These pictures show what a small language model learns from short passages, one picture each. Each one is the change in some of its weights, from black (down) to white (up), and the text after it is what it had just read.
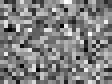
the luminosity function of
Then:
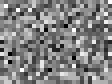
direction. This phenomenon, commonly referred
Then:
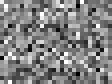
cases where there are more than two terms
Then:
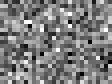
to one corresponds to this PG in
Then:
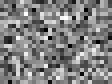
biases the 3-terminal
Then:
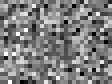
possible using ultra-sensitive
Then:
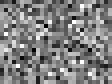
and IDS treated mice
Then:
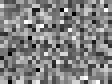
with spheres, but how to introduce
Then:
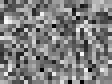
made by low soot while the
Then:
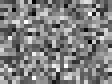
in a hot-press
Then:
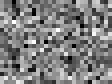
of the QRS complex. In
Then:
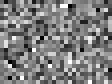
the preimage of that face under the
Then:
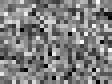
function. The second is to obtain an
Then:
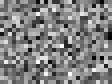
For general directions of the lead
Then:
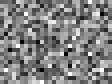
performance, a rigorous thermal analysis
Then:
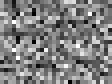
of the two selected stars. The left
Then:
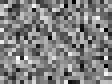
temperature dependence of the resistance, as
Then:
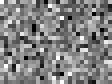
Then the uncertainty (standard
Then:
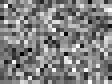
back to the transition period of the
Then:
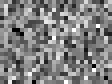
additional adsorption patterns, leading to
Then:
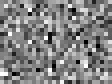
suggests possible improvements of the physical
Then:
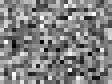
sets $s$ and $t$
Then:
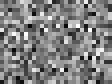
from now, in what follows we shall
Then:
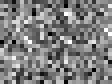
in circulation cells, viewed as heat
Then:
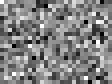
Here the function $B^R$
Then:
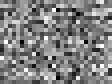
increased engagement risk, which includes
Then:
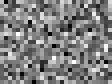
interactions and conferences are summarised
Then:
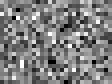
\section{Proofs of Theorems
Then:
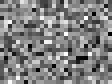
quantities from completed drift boat
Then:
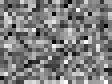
optimization of the power consumption is mainly
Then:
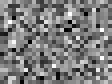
chart number), we have
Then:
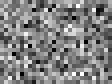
currents and spin waves have
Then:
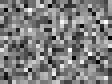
stages. Keywords:
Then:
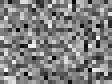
4. Scaled Conversation
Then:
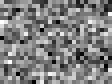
$K$. To this end, we
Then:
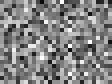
specimens of soil treated with
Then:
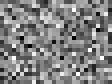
limit of Toda hierarchy and
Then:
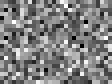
in the EU Mission for
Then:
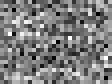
in which to investigate these proposed methods.
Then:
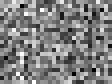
bound \begin{equation}
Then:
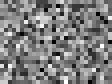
into low users, medium users and high
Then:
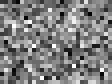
to support surface plasmon
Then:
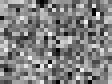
SNR $\Rv$ values with
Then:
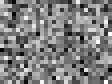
and unsaturated C5
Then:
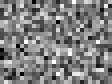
a cold die process. In
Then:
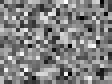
\cdot \Delta_3^2
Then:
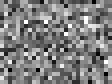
their stories promoted, and
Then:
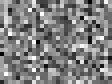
string-theory amplitudes appear to require
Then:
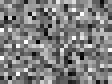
)\biggr ]^2,$$ where the
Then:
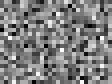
Her research interests include developing
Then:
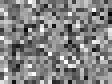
elements of S_K , then for
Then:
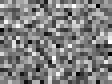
between two parallel planes. In the latter
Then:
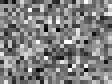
and drink consumers value naturalness highly
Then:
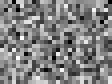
(i.e., prompt,
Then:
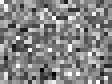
cases $n = 1$ and
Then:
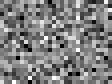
FILTER (?p
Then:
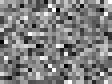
Given the high systematic errors coming from
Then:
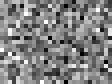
proportional dimension which is almost Euclidean. The
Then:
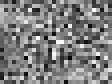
and open problem. There are many interesting
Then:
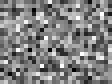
on a real inference server.
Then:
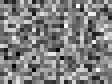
the equivalence of the two definitions, except
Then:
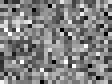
for words but also for arbitrary data objects
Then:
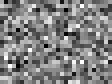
can change due to interactions between galaxies,
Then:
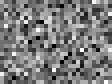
lesions”? - page 5 second
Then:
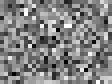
approximating the semi-group,
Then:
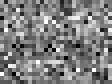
been used. To emphasize the effectiveness
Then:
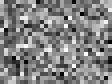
states are shown in Figure 3. It
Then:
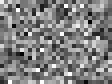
In addition, the BALQSO
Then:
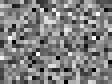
electron and laser beam distribution,
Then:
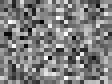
Curcumin inhibits the
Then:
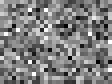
problem is to minimize:
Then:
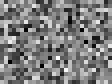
values across several KPIs, including
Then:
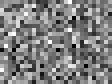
couple of such examples of integrable
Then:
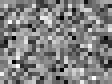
significance in the process to identify useful objects
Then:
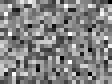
elements in space fixed coordinates [19]
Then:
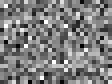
respondents expressed their desire to contest
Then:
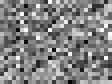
procedures established by the Supervisory
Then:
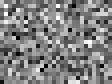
same space, supposing it to be
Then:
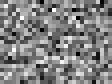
magnetic peaks at $K$ =
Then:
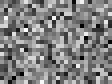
2. Culture broth volume reduction
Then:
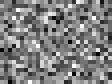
\left( { \pm
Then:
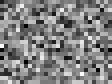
días de edad.
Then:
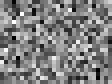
of 81 countries in the most recent
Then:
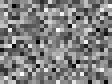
number of $k$-faces a
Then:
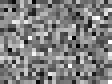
in ancient and recent
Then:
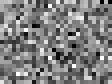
_{\alpha } \wedge )$ for all
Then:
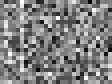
data acquisition (DAQ)
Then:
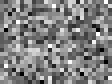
related initiatives. WP7 led
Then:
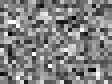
be the $B$-orbit in
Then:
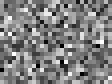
formula, the sectional curvature of the
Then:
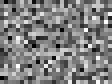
the actual software and hardware. The
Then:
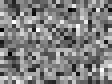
of the time, and that there are
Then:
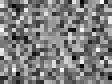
itaconeins obtained
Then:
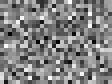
depth of $\theta_n$
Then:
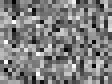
of reading. The motivation and
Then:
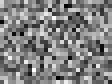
let $P(i)$ be its
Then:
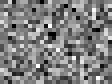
CSR can increase costs and cause a
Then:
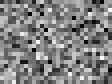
Multiple Comparison Test between
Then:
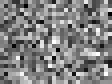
A$ is proved. To prove
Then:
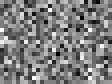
Lab, CALTECH
